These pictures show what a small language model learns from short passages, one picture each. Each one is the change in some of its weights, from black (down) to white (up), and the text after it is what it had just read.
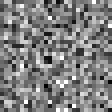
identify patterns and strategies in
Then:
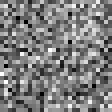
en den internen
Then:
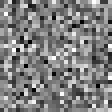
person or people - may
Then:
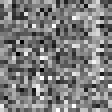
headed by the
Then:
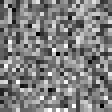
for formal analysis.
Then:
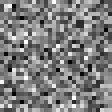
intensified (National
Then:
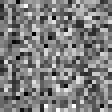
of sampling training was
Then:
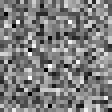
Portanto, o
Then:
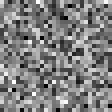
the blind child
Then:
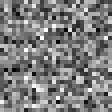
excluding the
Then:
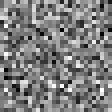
cabe destacar
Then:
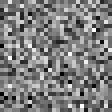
// Теория
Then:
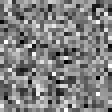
limited to the geometry
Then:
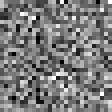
arenas, se
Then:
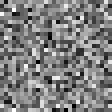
during surgery.
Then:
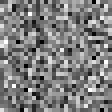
di novità e
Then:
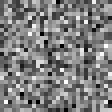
to the Nigerian
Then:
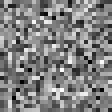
Level ¹
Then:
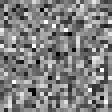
its fundamental properties, and
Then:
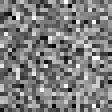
a primary metadata
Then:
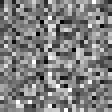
future research perspectives,
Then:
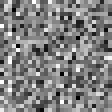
une meilleure
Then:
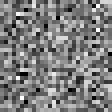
objetivamente, que
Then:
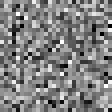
ces modèles
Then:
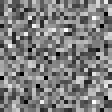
to summarize
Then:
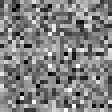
have a physical representation
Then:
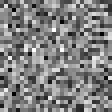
do not significantly modify
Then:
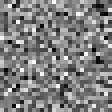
ishtirok etishi
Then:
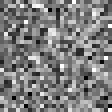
des dirigeants
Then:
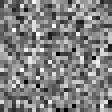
including the occurrence of
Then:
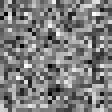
study showed that the
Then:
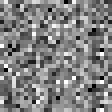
starting a business where the
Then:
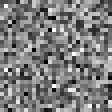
a person's life
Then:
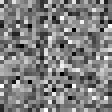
con un valor de
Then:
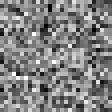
Agency EO
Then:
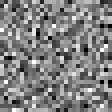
also an essential component of
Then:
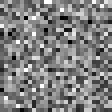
Adhesion Science and
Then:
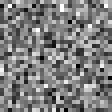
from fresh leaves.
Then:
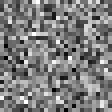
from June 1,
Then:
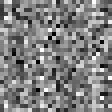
impacts, several experiments are
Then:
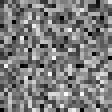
BETA in more
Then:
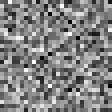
Article **A
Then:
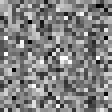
asr oxiri va
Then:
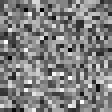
the TMC area is
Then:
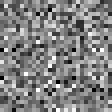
most part of the country
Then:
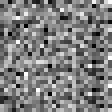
Adsorption of
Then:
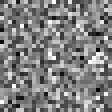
discutem a
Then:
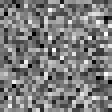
Hill, J.
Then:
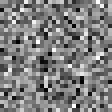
— Schr.
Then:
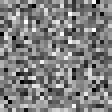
locally compute the
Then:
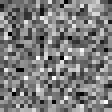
en inglés:
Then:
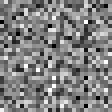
ssp. n.
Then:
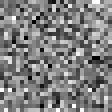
recovery, barely
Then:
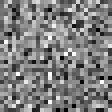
are owned by women
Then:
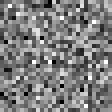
the pancreatic
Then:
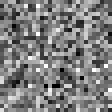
altitude of
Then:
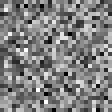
доходит до
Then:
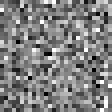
step ahead.
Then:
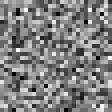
had m.p.
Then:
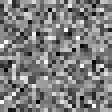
major natural geographic regions
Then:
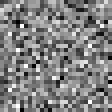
ham kiritilgan.
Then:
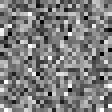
abordar ambas
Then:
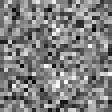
are no competing
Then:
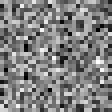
iqtisodiy tizimi, ijtimoiy
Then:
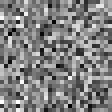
NO NO
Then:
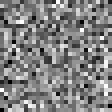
estetik tarbiya
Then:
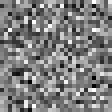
did not attempt to
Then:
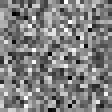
EPA mg/kg
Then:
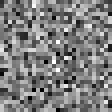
that support the findings of
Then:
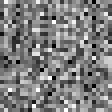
by: perception on
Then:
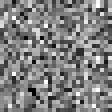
the hot plate and
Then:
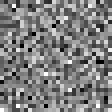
muhim vazifalardan biri
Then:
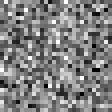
al. Use Of
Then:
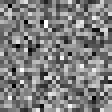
G_type equo
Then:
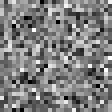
scopul de
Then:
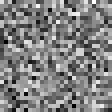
3D printing and
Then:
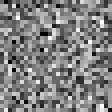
A., A universal
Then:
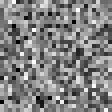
other irregularities
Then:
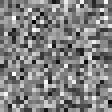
or remotely
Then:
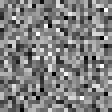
groot accent
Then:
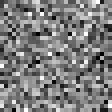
the moral development of
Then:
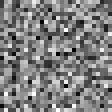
living standard adequate for
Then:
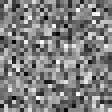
also successfully completed
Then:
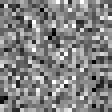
not match those of the
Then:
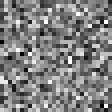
Гладуна на
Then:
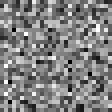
la educación superior
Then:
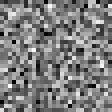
Elaine se
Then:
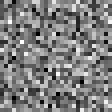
Korea, and
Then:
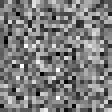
that in cluster 2
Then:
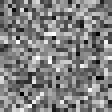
in Digital Age"
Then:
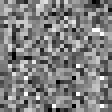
matured. In light
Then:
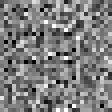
its economic growth and it
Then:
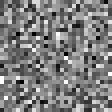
and wish to have
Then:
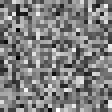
of the mature
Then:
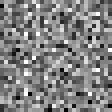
oil of *V.
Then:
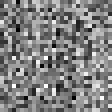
of this value of the
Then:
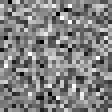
una splendida
